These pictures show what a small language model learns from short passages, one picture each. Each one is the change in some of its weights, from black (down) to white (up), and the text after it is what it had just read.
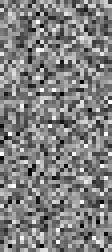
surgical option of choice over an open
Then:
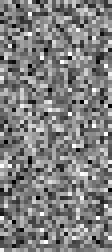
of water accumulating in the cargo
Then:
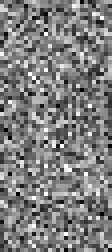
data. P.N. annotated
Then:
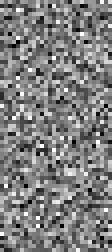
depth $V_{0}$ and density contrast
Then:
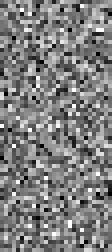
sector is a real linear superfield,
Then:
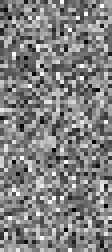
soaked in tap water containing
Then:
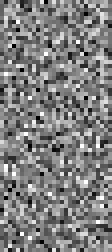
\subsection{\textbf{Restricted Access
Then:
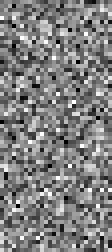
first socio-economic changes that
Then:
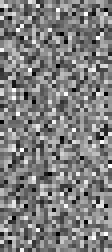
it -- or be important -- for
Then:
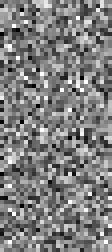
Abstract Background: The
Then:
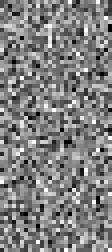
also observed eclipses in \psr\
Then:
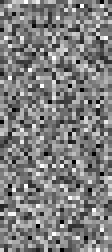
present a new scale-invariant description
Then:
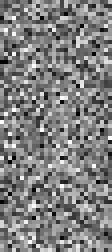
the Restricted Golden Mean
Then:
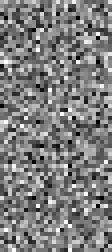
least 1 member from another university
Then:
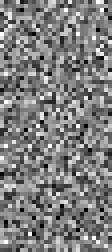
There may be inconsistencies in the
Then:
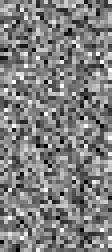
\cpachecker, each
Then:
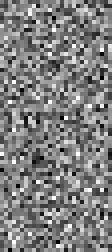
the defined performance metrics for the three use cases,
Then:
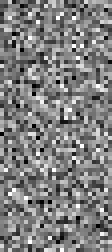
data from secondary sources was supported by
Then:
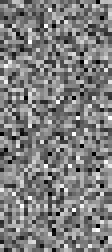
of operation with $\sqrt{s}=500$
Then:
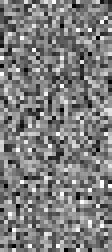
$-12 \degree$ (for the parameters
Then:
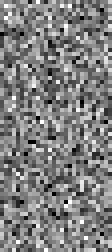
BNS mergers can also constrain the
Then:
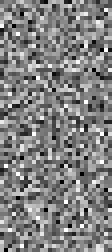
the growth in exposure slows
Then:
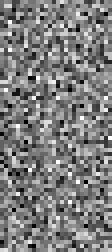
promoting sustainability, reducing
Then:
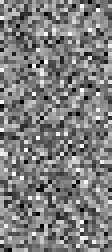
were visualized using Q-criterion and
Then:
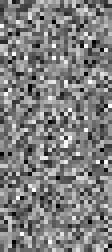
interval varied randomly across
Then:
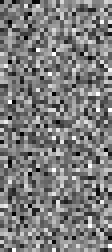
acknowledges financial support from the
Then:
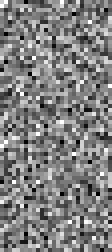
*Measuring and reporting on
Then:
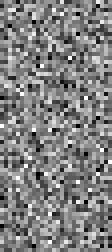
inform best practices, explore the
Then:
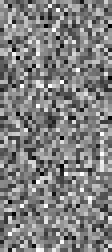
already exceeded a
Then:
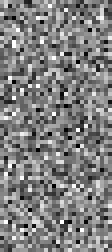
inverted to yield eight (in the
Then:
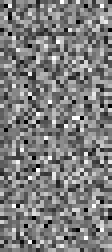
have seen how to do this in general. Of
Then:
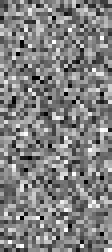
the inverter (i.e. three phase
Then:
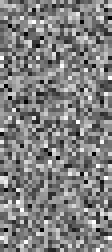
leads to phantom strain components which
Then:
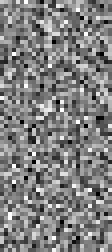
Sometimes the basic behavior guidance
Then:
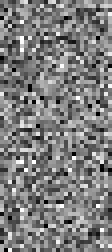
10$. In addition, higher values of $t$
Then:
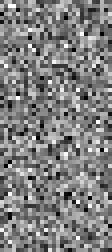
and 10%, respectively. 2.3.
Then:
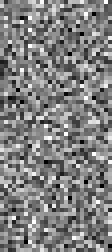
(AY-SW + preh.), as
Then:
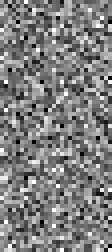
cannot be empirically set by fitting the
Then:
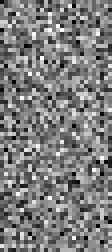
}\, \left[ \frac {\langle
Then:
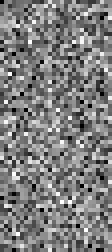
of defining the Solar System in
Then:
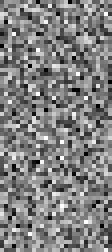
a successful entrepreneur
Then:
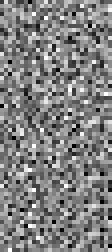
in the legend, where they are shown in the
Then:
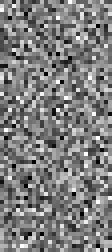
(2000) states that educational games
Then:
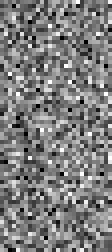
Processing, Communication, Power and
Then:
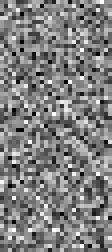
two-floors elevator, as
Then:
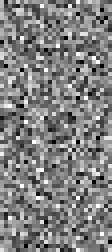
Nd:YAG pulsed
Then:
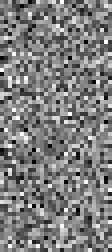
works have been published in parts over
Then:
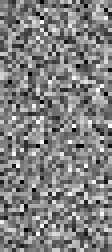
output on the control circuit to
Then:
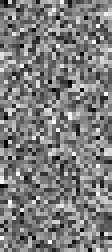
schema from such metrics without other
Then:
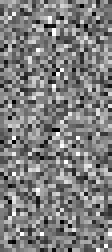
can predict a host of observable properties for the
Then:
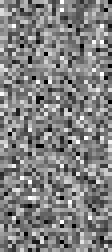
$\tilde{\bPhi}^\cup$ from
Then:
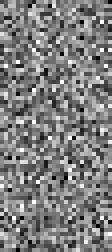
weak. We expect that the present model can be
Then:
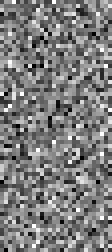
are modeled to be 0.6\% for the
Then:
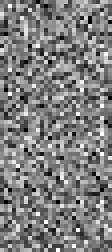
interests exist. Ethical statements The
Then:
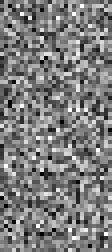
extends B { public class C { public
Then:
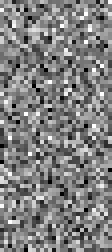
in Figure~\ref{fig:lstm}. The
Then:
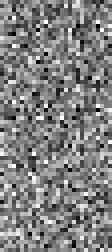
Phi_Roonizi}), which
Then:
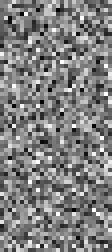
reaction of the core during compression in
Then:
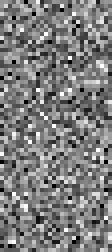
plastic material on the vibration
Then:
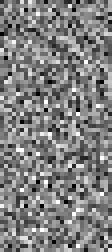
Spain. This is the first comparative
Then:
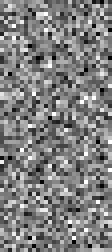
Fig.~\ref{f.5} using the
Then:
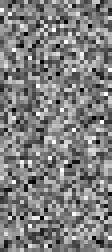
sources with compact inner doubles (see
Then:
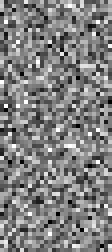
significant difference with intricacy. Intricacy
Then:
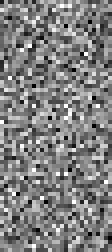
defined relative to fermions. Therefore we
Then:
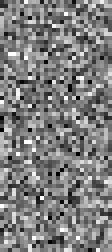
Nonabelian Gauge Theories}},
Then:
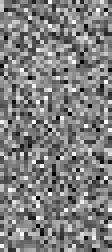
responses based on an initial pilot evaluation
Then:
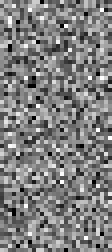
famous blindsight patient,
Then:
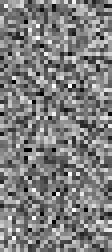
[3] explains analysis of transient
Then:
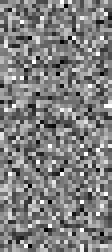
Umlaut + -/v/
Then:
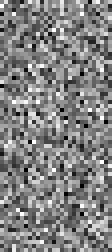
been reviewed and discussed with the deep learning
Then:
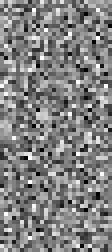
\section*{Abstract}{\small %
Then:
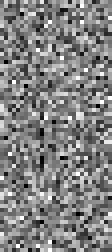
in dipolar and collision operators,
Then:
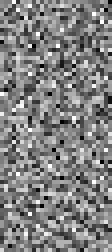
without any assumption. Meanwhile they do
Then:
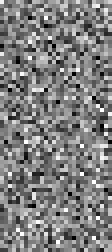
the whole set of $\Lambda$CDM
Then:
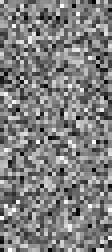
the SPs emitted during resonance
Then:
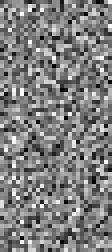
was shown that the characteristics related to the material
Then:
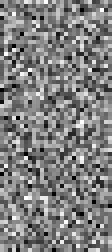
Feynman diagrams for the
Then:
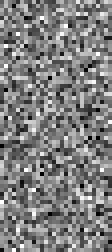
Montesquiú natural park
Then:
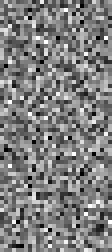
prior of drum scores.
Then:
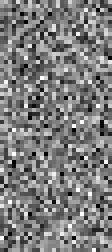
been controversial right from inception,
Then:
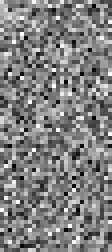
possible to have bound orbit for the test
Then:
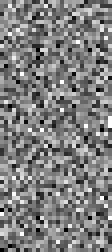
distribution). In particular, the latter is important for the
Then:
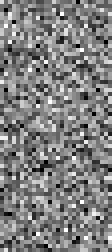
role played by the initial spread of
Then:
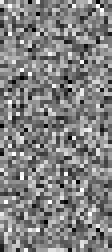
decision-makers.) & There is
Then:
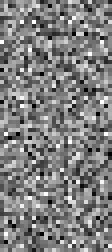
as constant inside each one. Then $B$
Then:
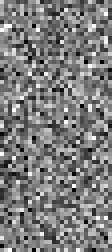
energy, vorticity, helicity,
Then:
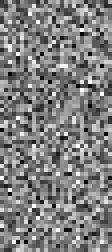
in the generalized gradient approximation
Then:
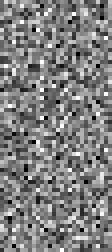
QW. In contrast to this,
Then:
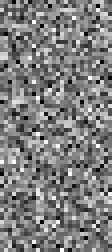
algorithms reached an AUC score of
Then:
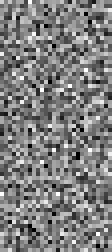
the finite element method based on the
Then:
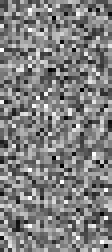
the evolution of the particle's state under its
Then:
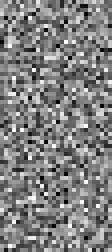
data or tissue was used for this project.
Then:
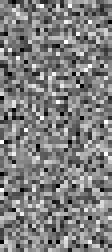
for Standardization CWA CEN
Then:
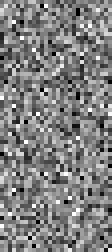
$Z$ is the characteristic acoustic
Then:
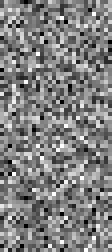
and with a special holder for
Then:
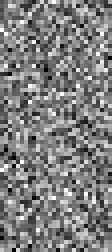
generate power. Implementation of
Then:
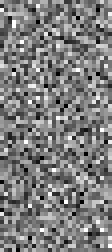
each pair. In both cases, the
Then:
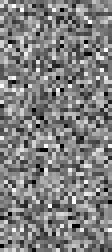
antioxidant, and anticancer
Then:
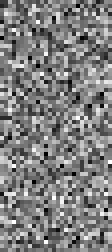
in the two transitions are revealed in
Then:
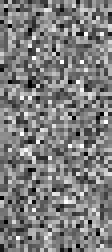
openness, trust, mutual care,
